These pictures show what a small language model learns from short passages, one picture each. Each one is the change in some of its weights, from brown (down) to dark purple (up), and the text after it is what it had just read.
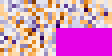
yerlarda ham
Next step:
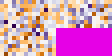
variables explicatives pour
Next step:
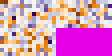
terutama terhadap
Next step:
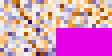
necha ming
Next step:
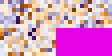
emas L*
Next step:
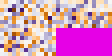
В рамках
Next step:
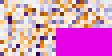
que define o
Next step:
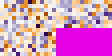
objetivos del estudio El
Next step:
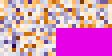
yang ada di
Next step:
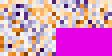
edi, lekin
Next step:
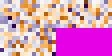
informe Pisa
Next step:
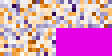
va compiuta
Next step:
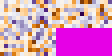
va mantiqiy
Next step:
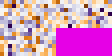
voor externe
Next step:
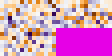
Alat -
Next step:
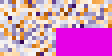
realizar uma revisão
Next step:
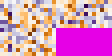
ICT services
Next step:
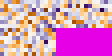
de indivíduos de
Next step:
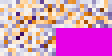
de vigilar y
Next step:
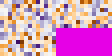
in vera e
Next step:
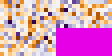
Modells im
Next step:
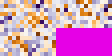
a color.
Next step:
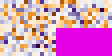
valor. É
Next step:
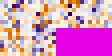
руки, що
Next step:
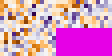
produce como
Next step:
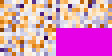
Bu haqda
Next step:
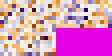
la communication
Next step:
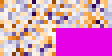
a calității
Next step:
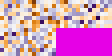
del alumno
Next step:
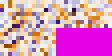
plants: a
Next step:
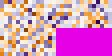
a kind of
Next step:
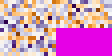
ile Osmanlı
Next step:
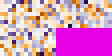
информационных технологий
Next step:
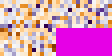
and these models
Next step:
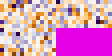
криються в
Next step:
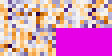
structural map
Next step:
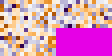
студентами и
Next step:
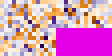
racional de
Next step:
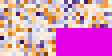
qismi sifatida
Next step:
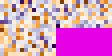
uma carga
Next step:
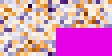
salão de
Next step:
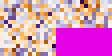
влияют на
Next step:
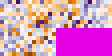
qilib, ularning
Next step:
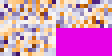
o diario
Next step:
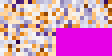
datos emanados
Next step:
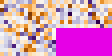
iqtisodiy siyosati
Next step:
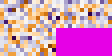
создании образов
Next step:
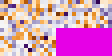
por menores de
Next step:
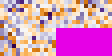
связанным с
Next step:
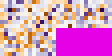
определяется из
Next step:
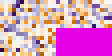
та или иная
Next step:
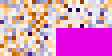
des charges en
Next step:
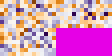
un eserleri
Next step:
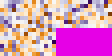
tashkil etishni
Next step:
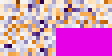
grup, a
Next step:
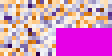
de Mato
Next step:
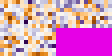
esa islom
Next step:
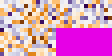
du système
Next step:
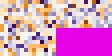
caso, no
